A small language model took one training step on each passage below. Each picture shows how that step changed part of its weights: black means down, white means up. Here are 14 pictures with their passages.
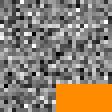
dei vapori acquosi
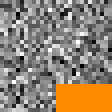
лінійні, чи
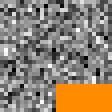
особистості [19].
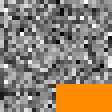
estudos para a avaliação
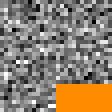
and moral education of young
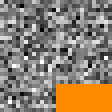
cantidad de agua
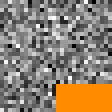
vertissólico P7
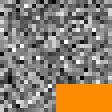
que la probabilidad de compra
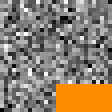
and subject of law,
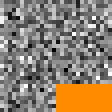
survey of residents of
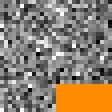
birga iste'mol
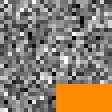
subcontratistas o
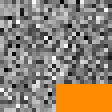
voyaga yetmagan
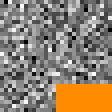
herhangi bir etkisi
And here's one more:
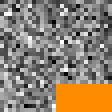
jam qiladi. HEMIS
